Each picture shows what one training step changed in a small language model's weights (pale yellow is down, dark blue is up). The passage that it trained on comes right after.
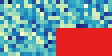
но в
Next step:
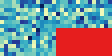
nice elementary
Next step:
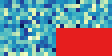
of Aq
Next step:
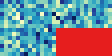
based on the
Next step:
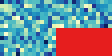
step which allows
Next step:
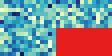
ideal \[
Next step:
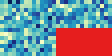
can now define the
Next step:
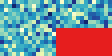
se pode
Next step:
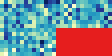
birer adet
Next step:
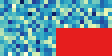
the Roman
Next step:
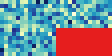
laporan ke
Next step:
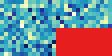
rates shown in
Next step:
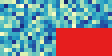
had lost its
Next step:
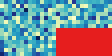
region $\Omega$,
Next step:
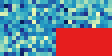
of AI,
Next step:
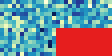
fixed probability space.
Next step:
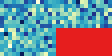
to ask,
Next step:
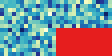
this formulation.
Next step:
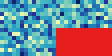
treatment of
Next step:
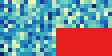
this work. The
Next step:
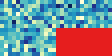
la familia
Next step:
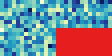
and the unit
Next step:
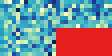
luz en
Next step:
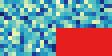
We can see that
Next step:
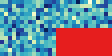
and Duality
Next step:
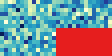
instrument This
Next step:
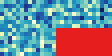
a graph with
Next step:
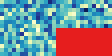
a modification to
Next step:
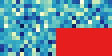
be discrete,
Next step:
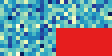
por Fodor
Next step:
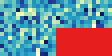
in the study of
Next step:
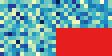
sources named
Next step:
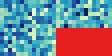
of nonlinear processes of
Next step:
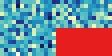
dimensional and need
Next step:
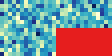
temperature as
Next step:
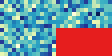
analysis shows clear
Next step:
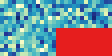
adotar um
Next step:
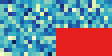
the archival
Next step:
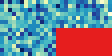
keladi va
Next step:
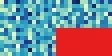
for for the
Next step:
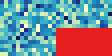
En comparación con
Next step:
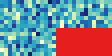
to understand these
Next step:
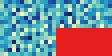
in this paper is
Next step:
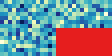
So, it can
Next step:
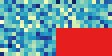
colored with
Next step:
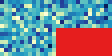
parameters of the system
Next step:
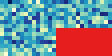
is always bounded
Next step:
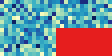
data distribution of each
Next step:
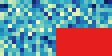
ong va
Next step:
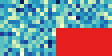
computers. -
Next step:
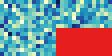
computable functions
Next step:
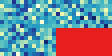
t \leq
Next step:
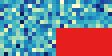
y Medio,
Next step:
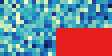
experiments for
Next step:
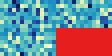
get sharper
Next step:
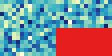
However, it is
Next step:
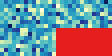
The rest of the
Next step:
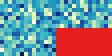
questions} The
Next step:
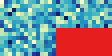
Interp.\ error
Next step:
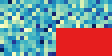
along row
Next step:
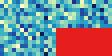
to 60 years
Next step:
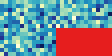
que sea
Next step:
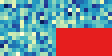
complexes gave
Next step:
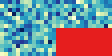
maintaining positive
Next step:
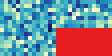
may result in a
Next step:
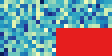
the "S"
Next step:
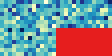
uniform product measures
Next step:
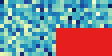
contó con la
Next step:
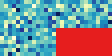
This method was
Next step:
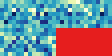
the essence of
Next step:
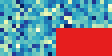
interpolation points
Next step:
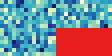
add to the
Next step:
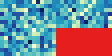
was legalizing
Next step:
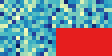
analysis will be
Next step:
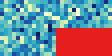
Studies on
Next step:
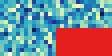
that $(g -
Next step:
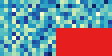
it is understandable
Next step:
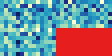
holi va
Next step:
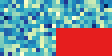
we can approximate
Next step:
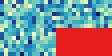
culturel du
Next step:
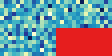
$\partial M$,
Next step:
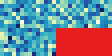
Yes Partial
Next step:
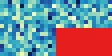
matrix. That
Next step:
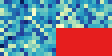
degree of the
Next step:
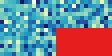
kantiana del
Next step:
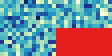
image pixels
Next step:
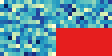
brings the
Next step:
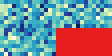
1]$ defined by
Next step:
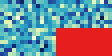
under the projection
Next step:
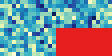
those observed in
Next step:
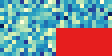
than R2N
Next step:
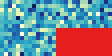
with previously developed
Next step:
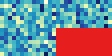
desired throughput,
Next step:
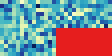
hem de
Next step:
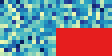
found about the
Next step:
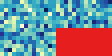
and foams.
